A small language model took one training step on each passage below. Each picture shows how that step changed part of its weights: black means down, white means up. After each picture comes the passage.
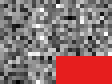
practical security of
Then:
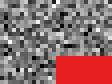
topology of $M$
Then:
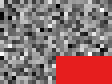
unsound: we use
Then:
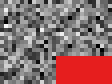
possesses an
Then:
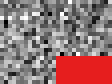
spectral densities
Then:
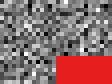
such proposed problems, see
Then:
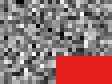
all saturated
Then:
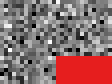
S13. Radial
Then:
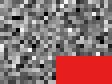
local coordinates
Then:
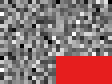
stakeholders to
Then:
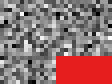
our claim.
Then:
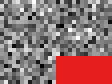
a dominant part
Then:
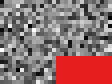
is a Dirac
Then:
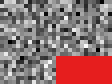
is provided by the
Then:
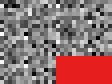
isometry of the
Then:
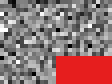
children in child
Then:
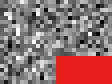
would bring the
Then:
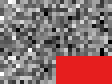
so to correctly
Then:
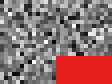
to consider some other particular cases
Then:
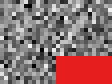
with the choice of
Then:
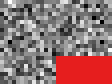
proposed approach it is possible to
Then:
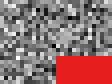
Values are based on
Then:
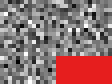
Post and Pre
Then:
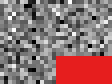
shoots with
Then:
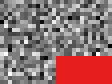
prices are fixed by
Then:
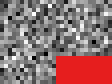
were moderate, with
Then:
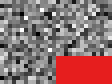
are shown in panels
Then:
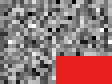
reflected or radiated
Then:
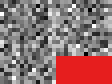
\left( \lambda
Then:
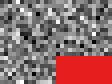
criteria for an
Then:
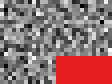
for widely used
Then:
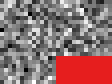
resulting solid was
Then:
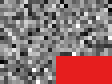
is a large increase of
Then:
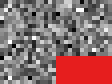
MDG partitioned
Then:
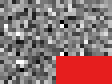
IF, leaving
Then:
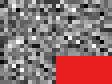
electric resistivity
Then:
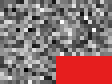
of storage- after
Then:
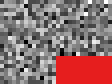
is the original
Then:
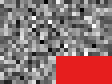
The supercurrent
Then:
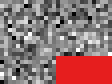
as a combination of
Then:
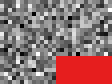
will be identified, they
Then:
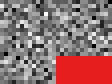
toward consensus,
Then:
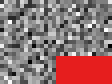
components and increased
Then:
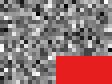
shown that \[ \mu
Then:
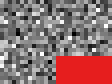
are remapped in
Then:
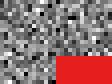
two arbitrary
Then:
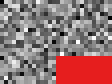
of this policy is
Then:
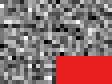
and/or radii is
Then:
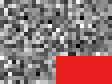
in Europe,
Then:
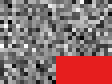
of the infection. The
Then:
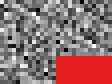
PDE \[
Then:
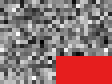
encourage small
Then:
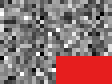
soliton to construct
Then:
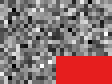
$\lambda$. The following properties
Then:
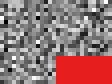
which shall be used
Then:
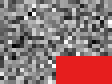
whether there are any
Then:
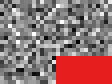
cohorts of 8
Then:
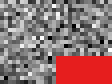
burden of
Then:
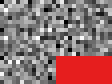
and transport equations
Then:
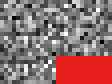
does not change the
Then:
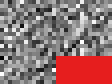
the algorithm, we perform
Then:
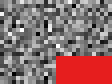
would have been quite
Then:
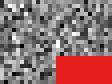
hence therefore we used
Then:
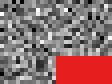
pulsar can lead
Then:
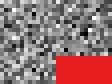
accounted for the following
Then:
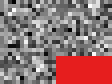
countries (by
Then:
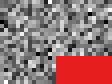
summary, trying
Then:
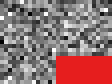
the proton angular
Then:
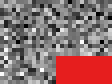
similarity score. In
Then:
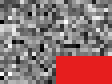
$3$-faces by
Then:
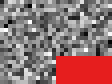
the above solution for the
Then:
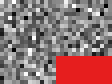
the manual design process can
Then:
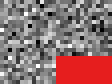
software application is
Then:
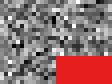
TS1, only with
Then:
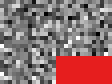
does not seem to
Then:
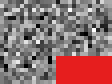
much in common with
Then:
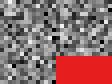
system. As an example of
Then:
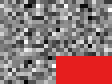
in datasets with
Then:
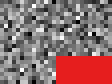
where $$\nu_n
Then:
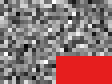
Test Pair
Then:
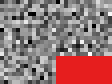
about the matters compared
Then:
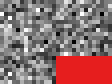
conceptual framework
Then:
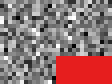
possibility for a
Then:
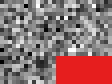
that it can be done
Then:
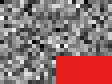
and the corresponding transition
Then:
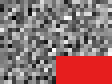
Place: For
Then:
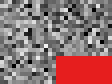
for more complex systems.
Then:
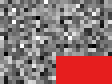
be maintained on
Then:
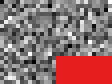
Analysis, internal
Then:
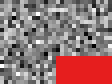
were modified with
